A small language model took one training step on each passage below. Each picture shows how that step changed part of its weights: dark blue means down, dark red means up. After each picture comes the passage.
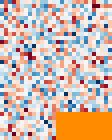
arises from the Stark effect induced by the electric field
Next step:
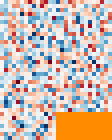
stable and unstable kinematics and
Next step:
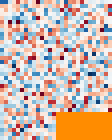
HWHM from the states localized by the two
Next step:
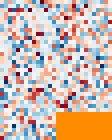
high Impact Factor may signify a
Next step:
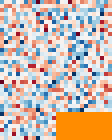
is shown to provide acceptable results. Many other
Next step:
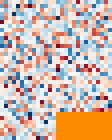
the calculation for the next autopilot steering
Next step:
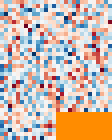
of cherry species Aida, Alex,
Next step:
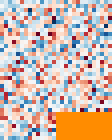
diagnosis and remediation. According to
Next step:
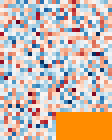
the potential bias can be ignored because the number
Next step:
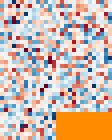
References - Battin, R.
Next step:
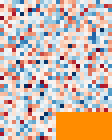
referred to the proper Committee within three
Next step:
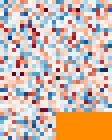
10^\circ)$. The conventional solutions to multi-label
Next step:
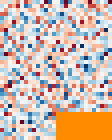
halves of the universe are both ontologically
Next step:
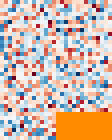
in patients with ACS presenting without persistent
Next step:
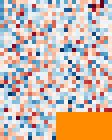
for consumers because organophosphates are known to
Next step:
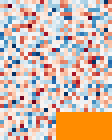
characteristic SUSY mass scale (roughly $\sim
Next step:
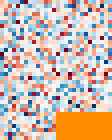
high $T_c$-compound are compared to density
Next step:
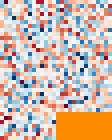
various Borel mass $M_{B}^{2}$.
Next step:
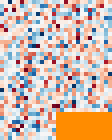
In fact, Ukrainian enterprises,
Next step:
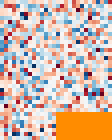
semi quantitative Ultra Sound
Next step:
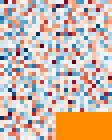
expect all kind of defects being present, with the
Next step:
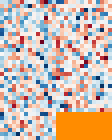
length changes produced by the thermal expansion of the sample was discussed
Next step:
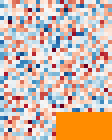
behavior of the top ad networks and how their business relationships
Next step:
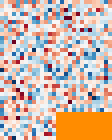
and j are the numbers of rows and
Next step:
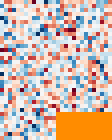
as a desktop tool by specialists in the
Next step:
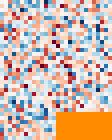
data suggest that the null hypothesis is
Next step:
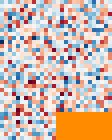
East Rd, Huairou
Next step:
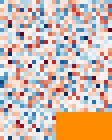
medium voltage (MV) to low
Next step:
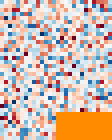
J {\overline s}^2 (\lambda +
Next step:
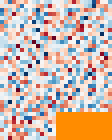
and regional peace support operations. In addition,
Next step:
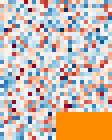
simulations is a test of the foundations of the Λ
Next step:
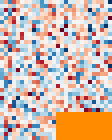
reporting a measurement of the signature Landau level
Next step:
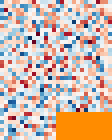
this study is to determine the interaction effects of variables on
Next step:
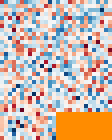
has a finite band of unstable wavenumbers
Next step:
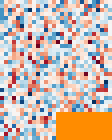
to a hundred times more massive than those at
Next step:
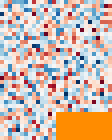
and 54.1%, respectively. With regard to
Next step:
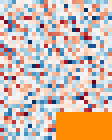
This is also supported by Nnaji *et
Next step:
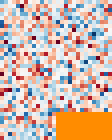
value of $x$, we perform a POVM
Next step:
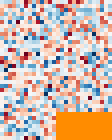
fauna were mentioned as supplementary
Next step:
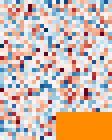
of customer satisfaction and customer
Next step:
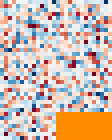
and societal innovation. To harness its
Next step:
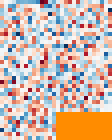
saccharose modifies the ratio of the
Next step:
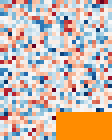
Summary Candidal vaginitis is
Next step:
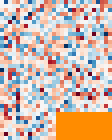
the Fermi-LAT GeV observations and gas distributions.
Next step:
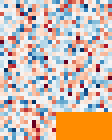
microscope with a spatial resolution of 10
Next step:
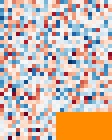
in Fig. 7. As for the first PIN
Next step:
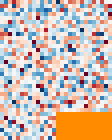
correlation with the total score is $\rho =
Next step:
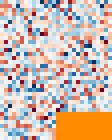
could have been a quasar. Then H.
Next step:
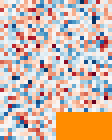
= TRUE, TMLE =
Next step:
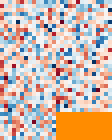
fluorides³⁻⁶ has been studied
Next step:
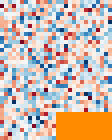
weight of sequence $t$ is $2^m$.
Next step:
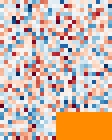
Bounds for the two terms on the right now follows
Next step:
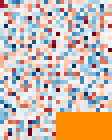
used. Dimension of feature vector which is extracted by
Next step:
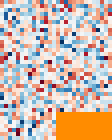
variation distance between the city's hazard text profile
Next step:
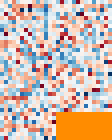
Department of Statistics, Olabisi
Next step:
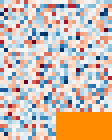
A descriptive qualitative approach with a
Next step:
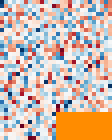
that 82% members are males and only
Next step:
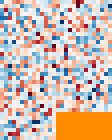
the first line of the poem, "Ala man
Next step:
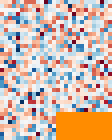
step-terraced surface of the sample. The
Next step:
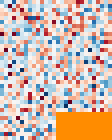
and $x_\ri^a$. Here \be
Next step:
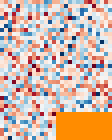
side, so it is essential to analyze the current
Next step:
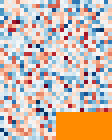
not identical, compensation also can be done by
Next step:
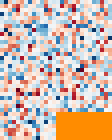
yuzaga chiqmoq –
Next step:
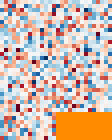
radial distance in a graph embedding for the
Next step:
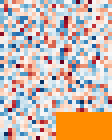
bacterial resistance in children [10].
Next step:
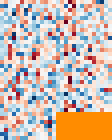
yet participating in concerted long-term
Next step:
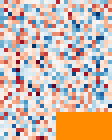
each other and can thus be treated as isolated
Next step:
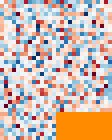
manuscript is well written, and the data presented
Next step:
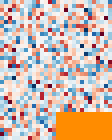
\al{ \frac{\alpha S}{4
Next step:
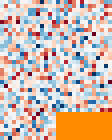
author's desire to include and to be included by figure
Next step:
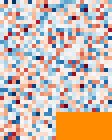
Coincidence Structure} In this section, we consider
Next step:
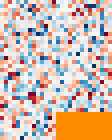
and builds up his case but exclude evidence
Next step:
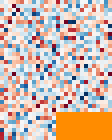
h being the Planck constant and ν the frequency
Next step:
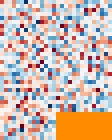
Rayleigh-Jeans law. In each
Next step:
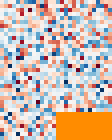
point-like sources on HST images can be measured with
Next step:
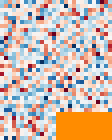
GHz s$^{-1}$). This interpretation is supported
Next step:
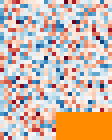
the NSI from the pinning by the
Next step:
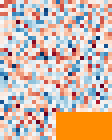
grams can be formed in the similar way by
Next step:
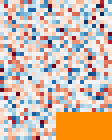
detectors and sectors are shown. The inset shows
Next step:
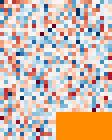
involves a dual-step method:
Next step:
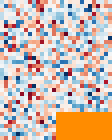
$\Delta\omega=0.1$. The red lines
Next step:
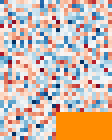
turn, depend on the compositions of the
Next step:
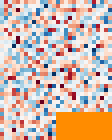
revising subjects before students take separate
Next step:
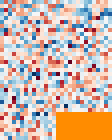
surface at their location. Furthermore, we notice that
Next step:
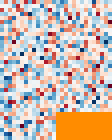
and those with the factor of less than 2 as
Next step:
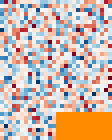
examples we considered tauonic $B$
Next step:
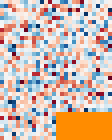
This characteristic length directly controls the momentum linewidth of the
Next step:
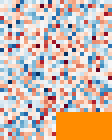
association of CPK-MB with
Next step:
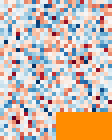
skills distribution showed that while 61.16% of respondents
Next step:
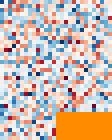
of $n-1$ sites of height
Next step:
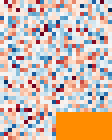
momentum in the splitting is large enough,
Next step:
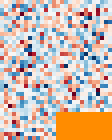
buttocks ten years post-gluteal
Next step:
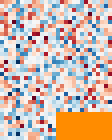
extensive numerical simulations. In sharp contrast to
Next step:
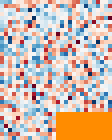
with lexis which is called puns.
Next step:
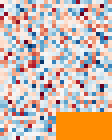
\overline{D}_0\alpha _i^{\dagger
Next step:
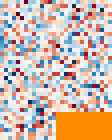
at least one is lighter than 125~GeV
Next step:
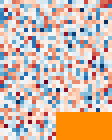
the retrieved phase map will develop a
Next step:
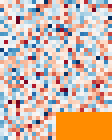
reconstructions are valuable in revealing the stellar
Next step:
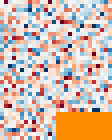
separates two approximately symmetric structural
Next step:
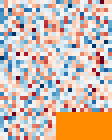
to be very low in proportion, taking very long
